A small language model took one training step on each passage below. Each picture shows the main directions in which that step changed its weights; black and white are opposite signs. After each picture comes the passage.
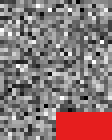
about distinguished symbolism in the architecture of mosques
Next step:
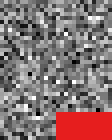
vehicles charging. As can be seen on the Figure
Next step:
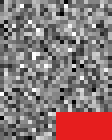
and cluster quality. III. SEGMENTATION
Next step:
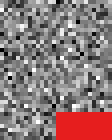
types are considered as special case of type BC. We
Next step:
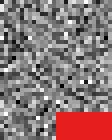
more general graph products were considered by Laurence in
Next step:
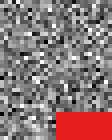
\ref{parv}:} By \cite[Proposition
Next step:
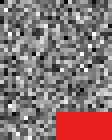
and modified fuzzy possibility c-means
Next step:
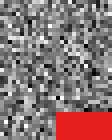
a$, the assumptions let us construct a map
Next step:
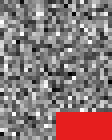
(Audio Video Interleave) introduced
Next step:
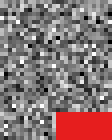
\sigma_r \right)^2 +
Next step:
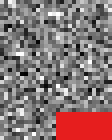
show, female leadership is perceived less
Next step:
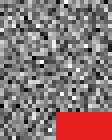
of the continuous graph gradient of labels y .
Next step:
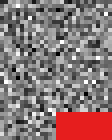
In conflict settings, AI deepfakes
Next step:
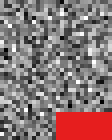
on the internet. Many libraries in the
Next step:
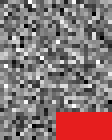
nostalgia helps Mistry to create a sense
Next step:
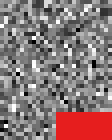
groups, as in the case of many species of primate
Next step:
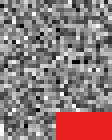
truemm Proposition 1.1 follows from Propositions
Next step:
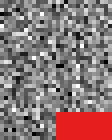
of operators in Banach spaces.} Ann.
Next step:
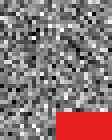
a descent direction is established by employing the
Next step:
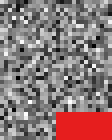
result. One of the reasons that leads to this situation is
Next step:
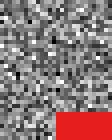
(the first one) in presence of a fixed external potential
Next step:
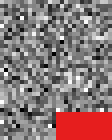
by both of our prescribed methods in case of polar
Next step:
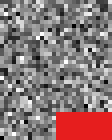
it also holds for all $x$ for which the series
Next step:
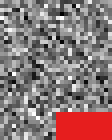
in the search document query. The AND operator in
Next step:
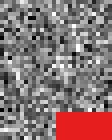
energy change and standard entropy change for the first metal
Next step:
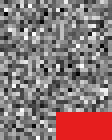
r}. \end{align*} Now that we know the
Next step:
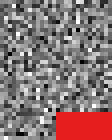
days after the treatment, the patient's condition weakened,
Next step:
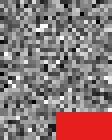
Yukarıörenbaşı Village
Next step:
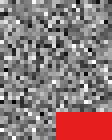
of EGMS data in combination with globally available,
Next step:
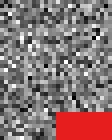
r^n}$$ Substituting on S equation we
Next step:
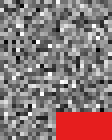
\appendix \setcounter{equation}{0}
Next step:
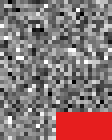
skill, induction of backward and forward linkages and
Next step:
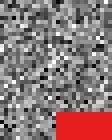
problem is known for data $u_0 \in
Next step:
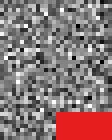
Now, she continues her training to other children and
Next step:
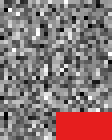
measure, Face recognition, Set distance I.
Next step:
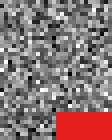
$\alpha$ (that is, with $\dim
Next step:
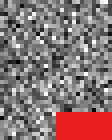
medium velocity hail impact, no obvious delamination of
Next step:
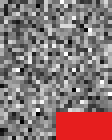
projection, it is globally optimal over a Krylov
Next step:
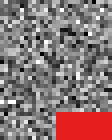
that described by Guillop\'e
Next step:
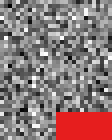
nef. Then the following are equivalent :
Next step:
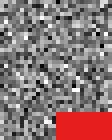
is not Lie primitive by definition. But, as the corresponding
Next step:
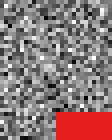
the long-term average and relative costs under the CF
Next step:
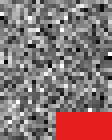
at most $3d(a,b)$ from
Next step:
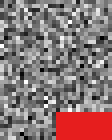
the fundamental drivers of global output, strengthening the quantity
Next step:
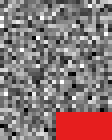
be applied in order to active irreversible deformation
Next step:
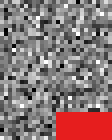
0$. Consider $\alpha' = \alpha -
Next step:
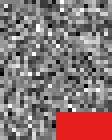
$\ep$, and consider the series $${} _{3}
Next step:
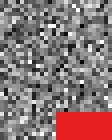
10 displays a few rendered images from the
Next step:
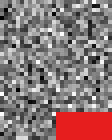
Transparency and Accountability. ACM,
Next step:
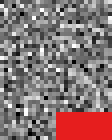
nephrons and hepatocytes include
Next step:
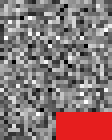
remaining strictly between the farmer and that operator; -
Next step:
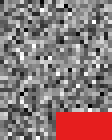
probability space $(\Omega, \mathcal{F},
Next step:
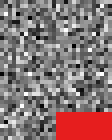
Maharashtra and also this plant called as
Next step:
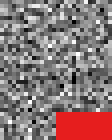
service teachers (PST) about their knowledge and understanding
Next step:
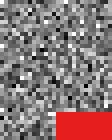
3-12 Social support (CPSSS)
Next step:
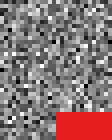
build new setgo image by adding new free bits
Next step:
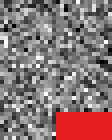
exchange the roles of $\cD$ and
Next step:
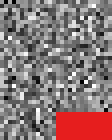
owners. There were contrasting findings when comparing
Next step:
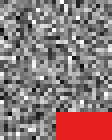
to elementary schools and elementary schools to integrated schools with senior
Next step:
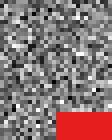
definition to data -> files, classical definition I can
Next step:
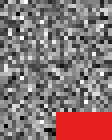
University of Minho, Guimarães,
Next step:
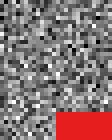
Identification mismatch risk Check spelling against the
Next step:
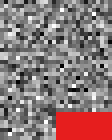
Then for $3<j<n$, we have
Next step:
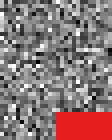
\bigskip \begin{thm} \textit{If
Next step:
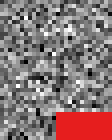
of this approach is that this learned alignment can be
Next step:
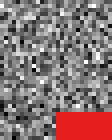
together. DESCARTES as- ⁷
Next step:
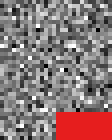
continuous dual Han polynomial shown in the Appendix that reads
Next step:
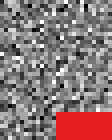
group. \end{Pf} We fix a
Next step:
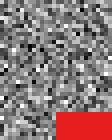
transform the general solution $(GS_3)$ in a
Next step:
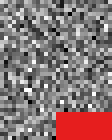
the means of each of these distributions with the hypothetical
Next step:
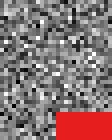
in Grade 4 right tonsils and
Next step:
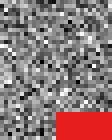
community discussions in 2024 are listed in this section with
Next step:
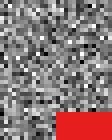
operators $\pi^\nu_\la \arr
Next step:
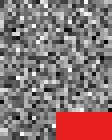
The investigation of Cleminson and Briscoe
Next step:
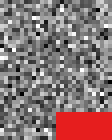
number such that $0<\delta< h_{\overline
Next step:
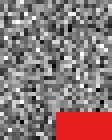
some finite time interval, it is vital to show that
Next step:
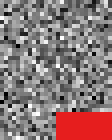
in 1962 for almost half a century. During these
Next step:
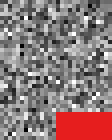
of this model where it checks for fault and
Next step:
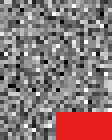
PA on reward & compensation management Model R R
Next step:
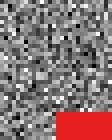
Snow depth, sea ice thickness and interface
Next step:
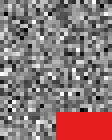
affected was superficial femoral vein. While majority
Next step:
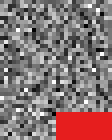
for a conforming and shape-regular partition
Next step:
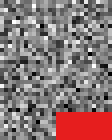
good capability for Chlorpheniramine removal
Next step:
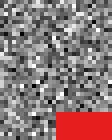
we have $|W| \ge 6$ and
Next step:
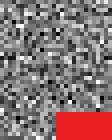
shared infrastructures. Tools and possible practical implementation:
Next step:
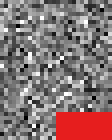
be computed by solving local problems. This is the approach taken
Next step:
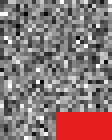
Cultures 433A-R5 and
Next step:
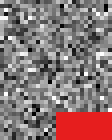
work in this topic. Let $q$ be an odd
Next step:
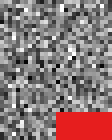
metrological lists and tables. In the
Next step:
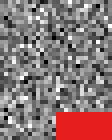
sunspots nearer to sun
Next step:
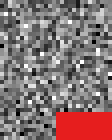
\Oh) \otimes_K \C_p
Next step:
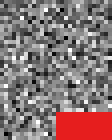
that no large clusters of occupied sites may appear.
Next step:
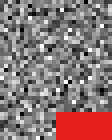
These findings describe the formation of the lesion without
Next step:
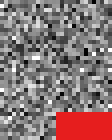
$(\mathcal{A}, \mathcal{B})$ of the
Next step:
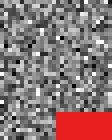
İstanbul Tel: +90
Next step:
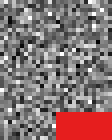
delamination toughnesses and generating valid
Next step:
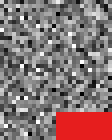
example of an affine conformal algebra. Similar ideas
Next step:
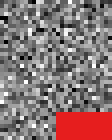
"plastic window" in humans, during which
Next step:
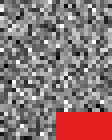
29 sediments. As regards the relation between soil type and
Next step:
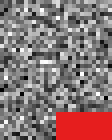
$\mathpzc{A} = Q^{\otimes
